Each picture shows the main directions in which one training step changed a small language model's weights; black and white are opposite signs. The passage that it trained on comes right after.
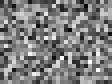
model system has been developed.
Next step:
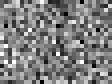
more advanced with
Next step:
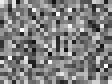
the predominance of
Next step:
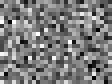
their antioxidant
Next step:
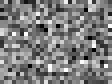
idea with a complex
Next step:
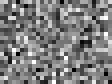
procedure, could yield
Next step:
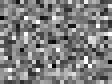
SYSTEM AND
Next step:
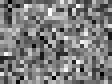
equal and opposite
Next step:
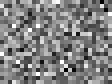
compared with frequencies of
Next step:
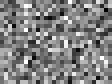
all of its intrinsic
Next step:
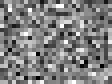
reliable source of
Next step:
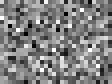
estético. Se
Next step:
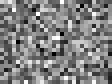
emotions and actions,
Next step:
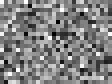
using the application. In
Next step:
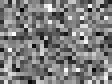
Algal biomass
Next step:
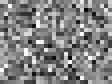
This number is typically set
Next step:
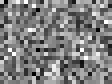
these active regions did
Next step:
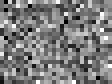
ini adalah cara
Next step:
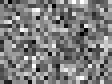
the valley dependence of
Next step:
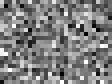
represented by a reaction between
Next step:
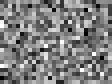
surfactants in film
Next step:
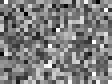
would be advised,
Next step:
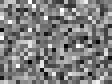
hydrogen atom
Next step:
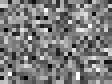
is essential for making
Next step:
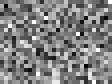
and burnout, with
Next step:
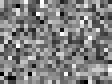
the characteristics such as higher
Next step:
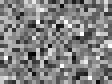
Article. *Eur
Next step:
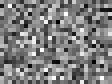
consists of 500
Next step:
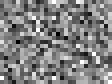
the acceleration due to
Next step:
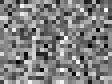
technology and escape
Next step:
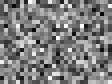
is ready to be
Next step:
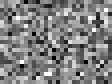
Surgical clinics
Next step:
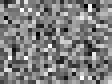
common. - Lived
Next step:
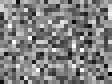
In our calculations we took
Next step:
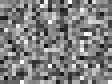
la performance passe en
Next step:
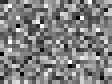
fibers are 225
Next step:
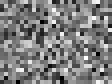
students. It discusses
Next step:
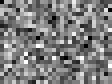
field} \\\\ Any
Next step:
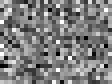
maps and processes the
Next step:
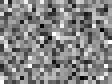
well. In comparison to
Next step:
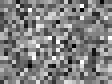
relations of subjects of
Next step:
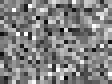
Einteilung der
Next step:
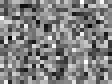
itself, become
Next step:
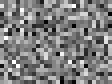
du manager,
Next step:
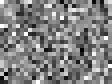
with specific dietary
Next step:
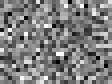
a flow-based network
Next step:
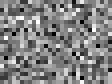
as well), we had to
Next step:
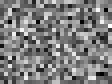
text). To be
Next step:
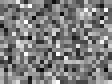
power lines are being
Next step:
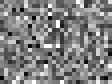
Dermatologist &
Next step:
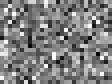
materialism and individualism
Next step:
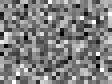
CY case. For the class
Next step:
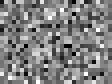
how statistics
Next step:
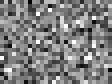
body makes higher
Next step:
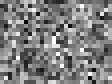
of these opinion dynamics
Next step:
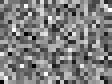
та цільову
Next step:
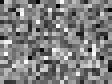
para desarrollar
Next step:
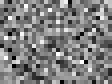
lainnya seperti
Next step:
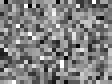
and successful.
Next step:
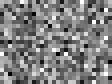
the column density of
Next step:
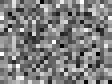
the mean anomaly
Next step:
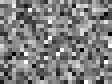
of entanglement structure
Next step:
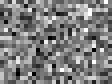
scalar field $\xi$
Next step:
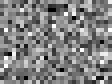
negative gradients.
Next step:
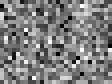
over the frequency range
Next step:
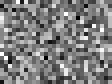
so they are prone to
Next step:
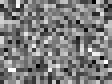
wrote to us to
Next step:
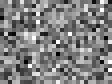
we need some kind of
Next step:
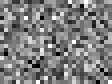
VA UNING
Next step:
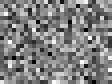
vegetative cover
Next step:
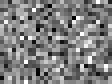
distortion type and set
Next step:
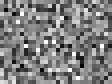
C 2** displays the
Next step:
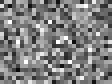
from the melts due to
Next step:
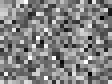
periodic potential is in
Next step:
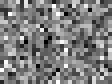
trace on the map.
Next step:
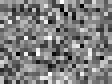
naponima u
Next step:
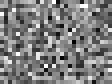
from the requirement $\HT
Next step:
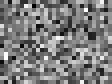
some idea as to
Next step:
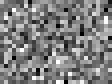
rinsed with distilled
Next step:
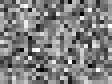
Results of two transfer
